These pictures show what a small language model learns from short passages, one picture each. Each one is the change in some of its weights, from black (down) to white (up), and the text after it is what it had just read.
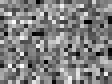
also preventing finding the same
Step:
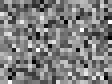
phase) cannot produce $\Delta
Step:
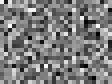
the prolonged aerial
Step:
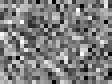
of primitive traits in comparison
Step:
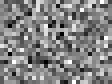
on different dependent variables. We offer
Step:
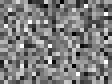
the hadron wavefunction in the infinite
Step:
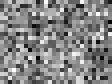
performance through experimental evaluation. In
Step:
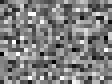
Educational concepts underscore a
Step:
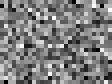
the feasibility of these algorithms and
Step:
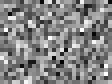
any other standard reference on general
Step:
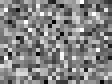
were quite general. In this
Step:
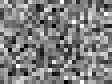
square-mean pseudo almost
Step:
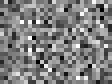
the Commonwealth Scientific
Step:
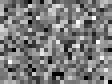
sets of marked forests to
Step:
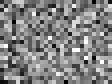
and researchers is extensive reading.
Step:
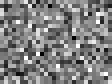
material ground while maximizing the amount
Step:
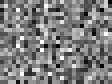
understand the use of herbal
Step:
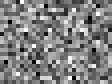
a model in some parabolic
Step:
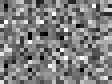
names to identify whether there was
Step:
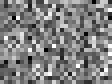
bearing on how their efforts turn
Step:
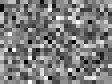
$\eta$, in order to make
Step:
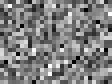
on the other hand, ranked
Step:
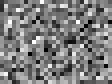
and 'leadership
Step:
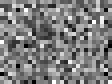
part of $E_0$
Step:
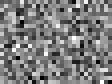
KM, van Meurs
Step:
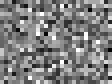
evolution} To illustrate the algorithms,
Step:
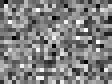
**Output:** The estimated
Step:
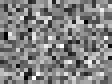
and on the typical communication performance of
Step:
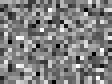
Lekadir Comments on
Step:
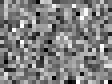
that $H(y)$ is
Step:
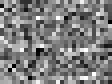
variables such as mother age,
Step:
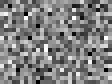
action of $g$ on each
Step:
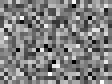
та синтез
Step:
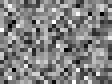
found more than 600 new topological
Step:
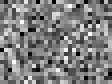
of qubits for value representation
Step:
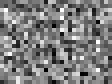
need the following definition which is slightly
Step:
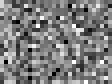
are plenty of
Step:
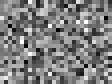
it. Nevertheless, we still
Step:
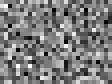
Descriptive Statistics of
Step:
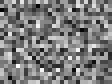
A,d)$ is such that
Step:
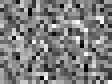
Next, A series of
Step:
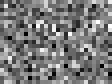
of Science, Magadh
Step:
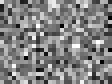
general theory of disordered systems
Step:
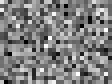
the strongest local starburst
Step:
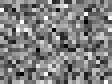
a negative relationship between liquidity
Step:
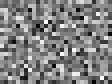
initial score was 5.6 which
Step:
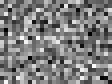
incident node is now performed on
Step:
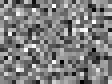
a) Just after formation of
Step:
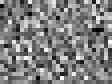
a reason for divorce if
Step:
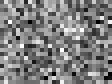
add the area of the diagonal.
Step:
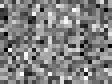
the corestriction map
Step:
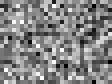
other communicative activities better demonstrate their
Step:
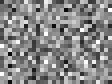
Table 4. Table 4.
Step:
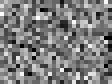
the ultimate bound generally distinct
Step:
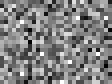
the final value of the output related
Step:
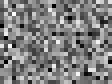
when the subcluster is
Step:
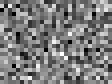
BE-condensation in
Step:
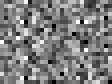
observed edges are softened due to
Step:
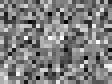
parallel to contestation. In
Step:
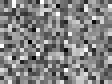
for organizing constructability information based
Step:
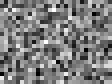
complex systems of real-time
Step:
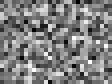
W., Adams W.
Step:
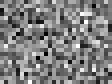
the construction easier and we conclude
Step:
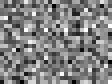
SFIM and DSIM
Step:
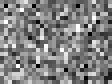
arise as the Hilbert polynomials of $
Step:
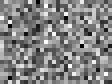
structural engineering programmes.
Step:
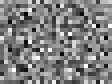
RDA webpage:
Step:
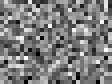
out in a Covid
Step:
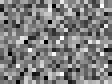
and Peng. As in their
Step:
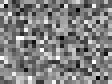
green hydrogen is water
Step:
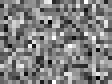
tuning the external sources,
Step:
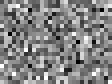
all $f(z)
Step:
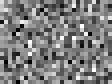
spin channel and we will see that
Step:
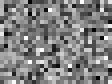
invariance have to be examined
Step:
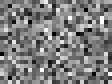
threshold $p_c$ for
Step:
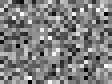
to P. Brumer,
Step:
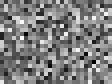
in cloud storage systems is
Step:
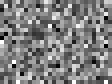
with advantageous properties in terms of
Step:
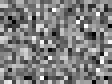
(negative) poles. The
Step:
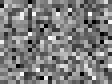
to the continuous problem both with respect
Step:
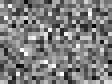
and vesicle size The
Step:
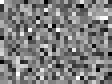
acausal approaches, while
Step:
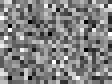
sensing systems. This framework
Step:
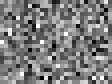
of the projection $\pi$
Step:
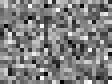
Mann–Whitney U
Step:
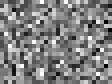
Theorem \ref{theo3}
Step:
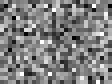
the Taubes result. At
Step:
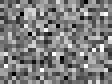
Since $Int(P)$
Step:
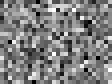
is too noisy to
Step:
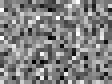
not spectrally positive recurrent random
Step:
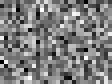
soft b-open set,
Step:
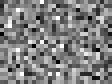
the roadside parallel and
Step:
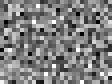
we conjecture that for very large and
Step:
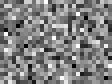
the TEC corresponding to the
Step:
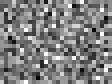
carbon limits. Transportation
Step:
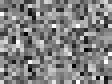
our attention to properties of the fully
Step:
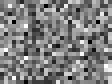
it is not possible to define a
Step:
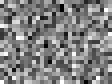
grown on contaminated land
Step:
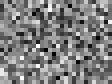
practical routes for controlled generation
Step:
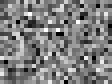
performativity. Creating a
